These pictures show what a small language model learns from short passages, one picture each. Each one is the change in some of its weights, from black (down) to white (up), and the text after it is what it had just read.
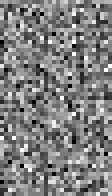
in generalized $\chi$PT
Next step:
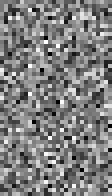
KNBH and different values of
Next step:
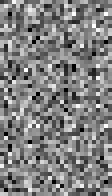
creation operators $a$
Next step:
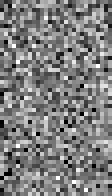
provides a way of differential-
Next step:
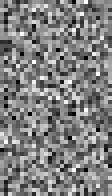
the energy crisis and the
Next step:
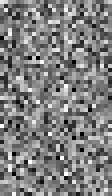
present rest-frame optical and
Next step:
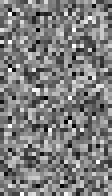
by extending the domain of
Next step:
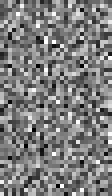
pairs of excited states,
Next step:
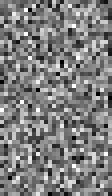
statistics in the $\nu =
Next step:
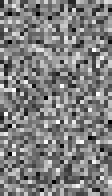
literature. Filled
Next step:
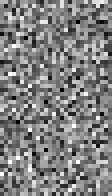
the self in relation to the
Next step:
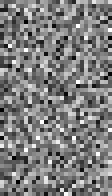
solving the time-dependent GPE
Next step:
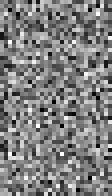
clusters that form what we call
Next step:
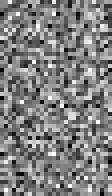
and Compounds, {\bf
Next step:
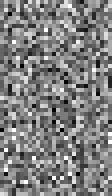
some iterative algorithms that in
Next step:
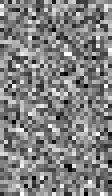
the right and this, in
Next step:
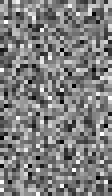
standard deviation $\sigma$. For
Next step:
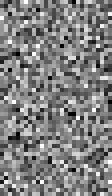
the conjugated polymer
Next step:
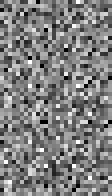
extended to AlGaAs
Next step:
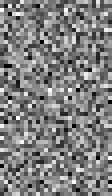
hardwired logic.
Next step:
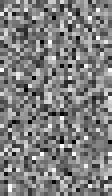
\langle e^{\int d^4x
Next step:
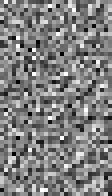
of the two merging
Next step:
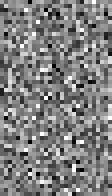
the fluid moment approach predicts the
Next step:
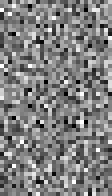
### z-direction
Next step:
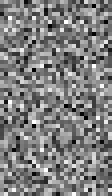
in Layer 4. - It is
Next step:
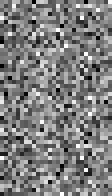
Potts-glass models of
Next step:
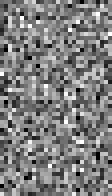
get circularized as the binary
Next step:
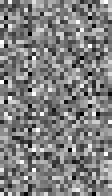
autoencoder and neural
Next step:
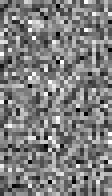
self-subtraction, such
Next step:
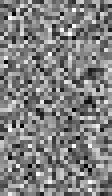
to the assumed orbital
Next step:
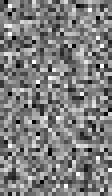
lines are eye-guide
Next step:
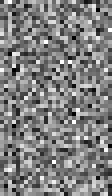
the bias voltage is +10
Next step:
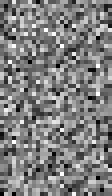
that the energy of both $\phi_{\rm
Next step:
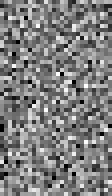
when it comes to a specific
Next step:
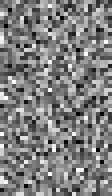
presented. An effect of the
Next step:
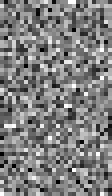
temperature $\bm\beta$. Black
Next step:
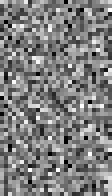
images and adversarial
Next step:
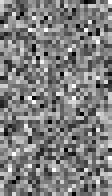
limit by measuring the noise level
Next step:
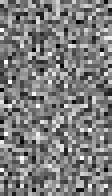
Different oscillation
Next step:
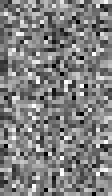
this result in a reference system where the
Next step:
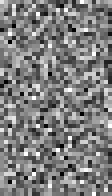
shared guardrail
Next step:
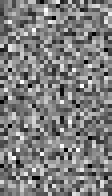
such as outer shells of
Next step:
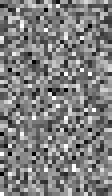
as given above. Here we consider that
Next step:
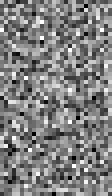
$4s$ character. In order to
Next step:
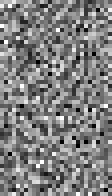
16 significance-optimised
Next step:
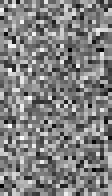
the fact that in the generalized local
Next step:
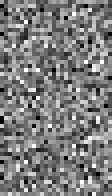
YouTube videos
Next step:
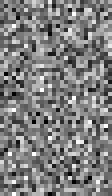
EEG signals used more features
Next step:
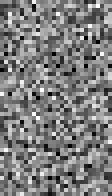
no more than a factor of 5
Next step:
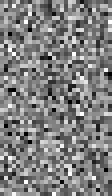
flow currently more closely
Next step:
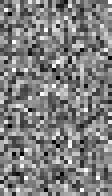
number of iterations in the
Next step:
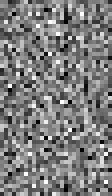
colour plot, confirming
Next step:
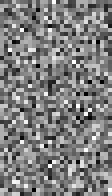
field strengths for different
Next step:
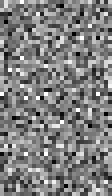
carrier-carrier and
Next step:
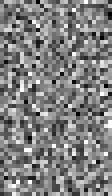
reason to expect that any significant
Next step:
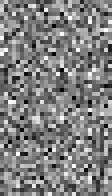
we considered the pulsar as
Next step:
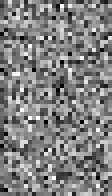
In particular, it is analytic in the
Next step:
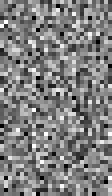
errorbars of the order of the
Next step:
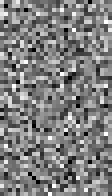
the improvement in flavor
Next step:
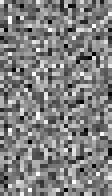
microscope parts,
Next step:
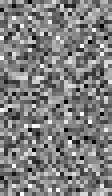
$$ much larger than the
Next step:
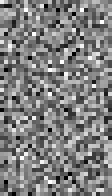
the incident electromagnetic
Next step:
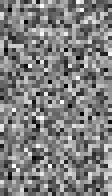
found within our search region and
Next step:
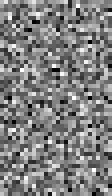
fluctuations are then said
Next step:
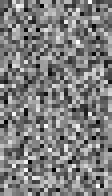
correlation function \begin{equation}
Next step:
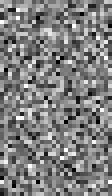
is called the {\it charging
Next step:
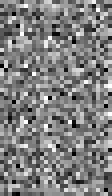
is a non-negative
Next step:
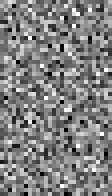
which is mainly due to the increased
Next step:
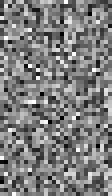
applicable to various sensors
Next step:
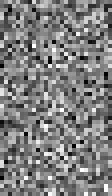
have adjustable density and
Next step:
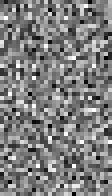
effectively stopping training
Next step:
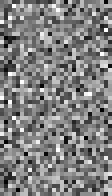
Anyhow, we still
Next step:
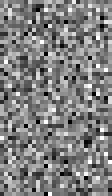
\nabla f(x),
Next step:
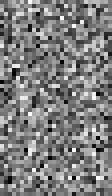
show spherical particles with and
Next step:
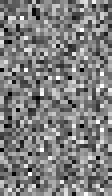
are both branches. In the
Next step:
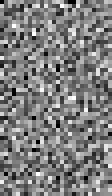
complete RE suppression was achieved
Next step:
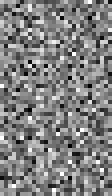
and AN helped in
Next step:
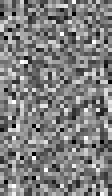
the raw series; that
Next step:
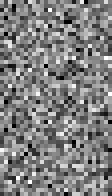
the same discrete EL equations:
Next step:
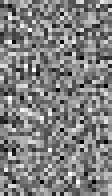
to general graph algorithms such as finding
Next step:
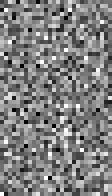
combined \dndeta at
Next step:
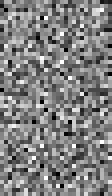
Additionally, for all simulations,
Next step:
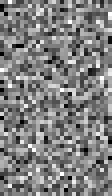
A^\alpha A^\beta\to
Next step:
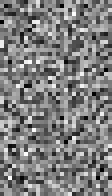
trees. These categories
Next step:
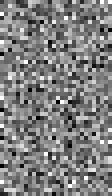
amounts of labeled
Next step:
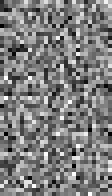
particular, time-ordered correlators
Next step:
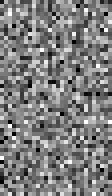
mechanisms. \safe
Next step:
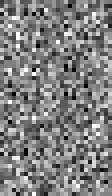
assessing whether
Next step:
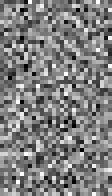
The results of this targeted evaluation
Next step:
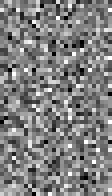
property of being a Nash
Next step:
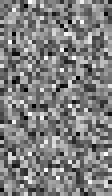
we can now write down
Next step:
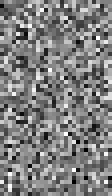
\left( I_{z} \cos
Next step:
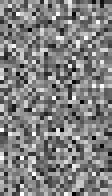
four copies of the
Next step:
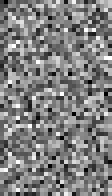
which are a major source of
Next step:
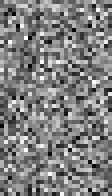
is the purpose of this paper
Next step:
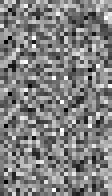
and evolution of galaxies is their
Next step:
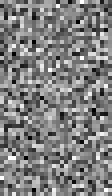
in tension so long as $%
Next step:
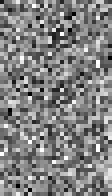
this expression vanishes for
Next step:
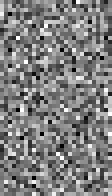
inspection of each galaxy. This
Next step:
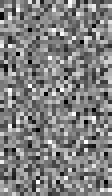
squeezing parameter appears
